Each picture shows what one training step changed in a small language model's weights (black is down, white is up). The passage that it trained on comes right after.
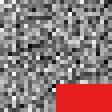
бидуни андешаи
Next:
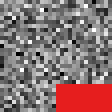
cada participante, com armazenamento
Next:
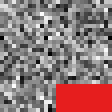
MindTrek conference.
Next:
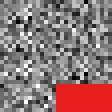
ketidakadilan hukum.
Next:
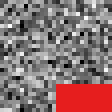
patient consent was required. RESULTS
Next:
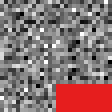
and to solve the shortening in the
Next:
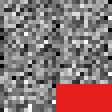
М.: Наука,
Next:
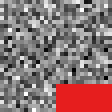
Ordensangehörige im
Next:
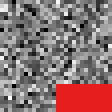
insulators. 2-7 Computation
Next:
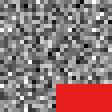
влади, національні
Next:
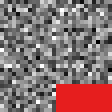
de la Salud (OPS)
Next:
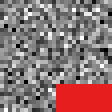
(Morakinyo et al.,
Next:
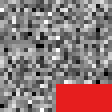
ахборотлар ва
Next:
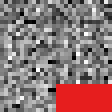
in the field of educational technology. The authors
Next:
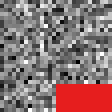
tizimlanishini Maslou
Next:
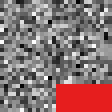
anonymized and consent forms were
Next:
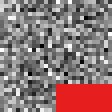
були вибрані
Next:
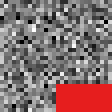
on natural disasters, 31% know
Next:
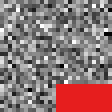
белгилаб берилган.
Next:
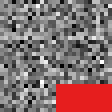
importanța garantării
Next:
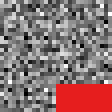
читатель без труда
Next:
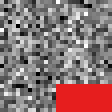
si propone di illustrare e
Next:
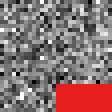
ilave ettikleri çalışma
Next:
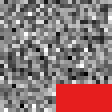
Exploring Pueblo
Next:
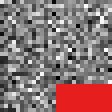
word "Starbucks" is
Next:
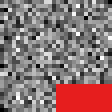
Japão, cujo objetivo era
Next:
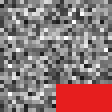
JOWi) is often not
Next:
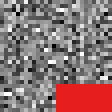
оғзаки адабий
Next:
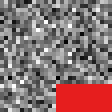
(46%). Stearic acid was
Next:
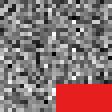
core design Table 1 describes the parameter design
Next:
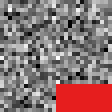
de ani de la fondarea
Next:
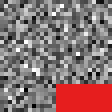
Phonostylistic Features of
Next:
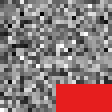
Tolkappiyam is a
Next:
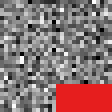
qilishi uchun mashhur
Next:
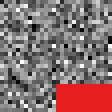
había duda de que era
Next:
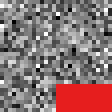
participantes da pesquisa. Dados como
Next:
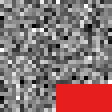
tartibga solish agentligi esa
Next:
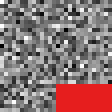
terjadi bias publikasi dalam
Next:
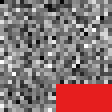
has affected thousands of people by
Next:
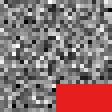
to the EOSC Partnership
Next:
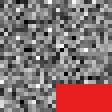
and curvature of the threshold
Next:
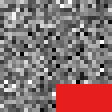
Зокрема, ми
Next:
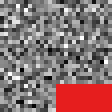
sports time were also documented and
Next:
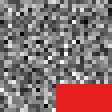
as an indoor biological control against
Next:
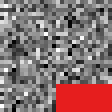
и проявлениями
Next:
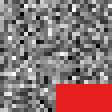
social interaction among people in general and children in
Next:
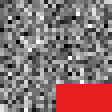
foydalanishni aniqlash uslubi.....
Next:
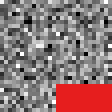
and coworkers [3,
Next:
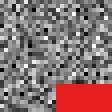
адаптують кращі
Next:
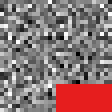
a psicologia e para a
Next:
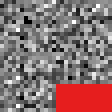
in height [4, 5]. By
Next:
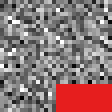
will be felt and understood by
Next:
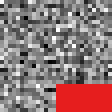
F. The City Reader.
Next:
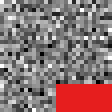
в початковий момент
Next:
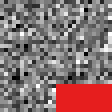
pasa en algún momento en los
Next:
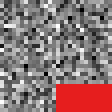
Professional Burnout Among Higher
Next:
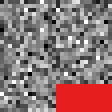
ifoda etish qobiliyatini
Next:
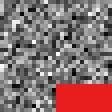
1970s according to the linear
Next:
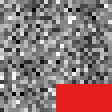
давления получались из
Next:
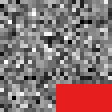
of our starch hydrogel the improvement
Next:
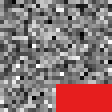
GitHub Actions CD
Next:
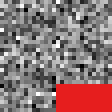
putting all the extracted features
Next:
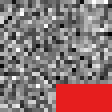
building's wide threshold. This
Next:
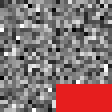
packets using packet analysis process
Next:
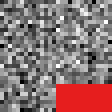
shakllanishi miloddan avvalgi
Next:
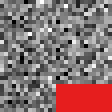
ale Parlamentului,
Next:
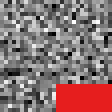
not on CGDC. 2
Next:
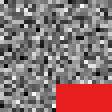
to get extra benefits and services for this
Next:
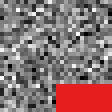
(NLP) and deep learning
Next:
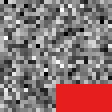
are different from Muslims, and
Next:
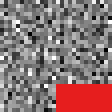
study highlights the prevalence of different types
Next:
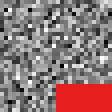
do Naci – Núcleo
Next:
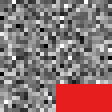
específicas que provocam reações
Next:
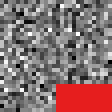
in the process of teaching a foreign language
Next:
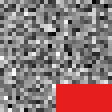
Т. рильського.* –
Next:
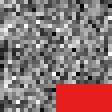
экономик за счет
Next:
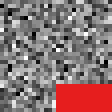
le même temps Ada dans
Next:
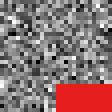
civilian harm.² This proposal
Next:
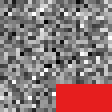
Red Sea to Nile 9, 21
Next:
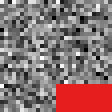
3 and 4). Seasonal dynamics were
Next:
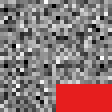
yang meliputi semua satuan
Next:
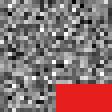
oficial se apresenta e como
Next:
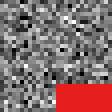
will try to decrease the chances of
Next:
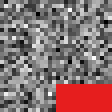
whereas outdoor recreation
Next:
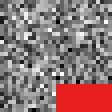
aholi soni bir necha
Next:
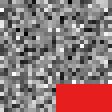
of Embedded Linux.
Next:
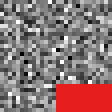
a function of impact velocity.
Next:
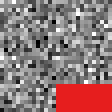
- гормондық
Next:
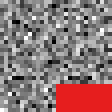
kegiatan pelatihan.
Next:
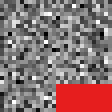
therapists, and other healthcare practitioners
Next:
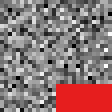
need to be hired and integrated.
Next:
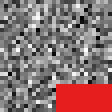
en Matemática de la Universidad
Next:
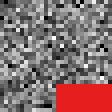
has been reported by Atasever *et
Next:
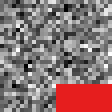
NFDI or Hugging
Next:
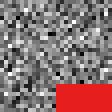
managers from small organizations. Table
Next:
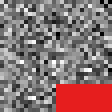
to the fact that they belong to rival
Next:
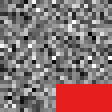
hier niet in de fout,
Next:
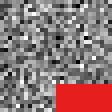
Paku - Tali nylon
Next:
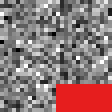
abgegeben wird. Dadurch
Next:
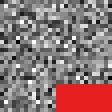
A popular and widely used alternative to
